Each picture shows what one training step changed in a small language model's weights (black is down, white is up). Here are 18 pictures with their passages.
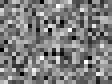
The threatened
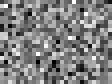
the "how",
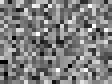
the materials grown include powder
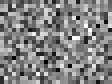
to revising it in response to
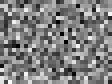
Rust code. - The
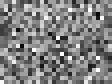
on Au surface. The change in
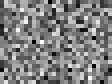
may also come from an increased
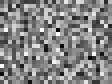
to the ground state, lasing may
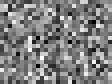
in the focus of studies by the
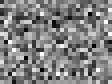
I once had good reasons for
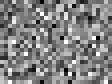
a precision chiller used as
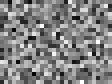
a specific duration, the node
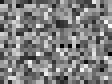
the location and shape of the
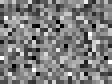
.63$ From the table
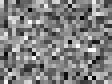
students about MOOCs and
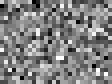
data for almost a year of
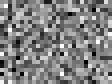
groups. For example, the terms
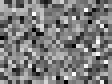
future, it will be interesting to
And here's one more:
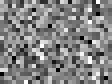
significant number of scientific works
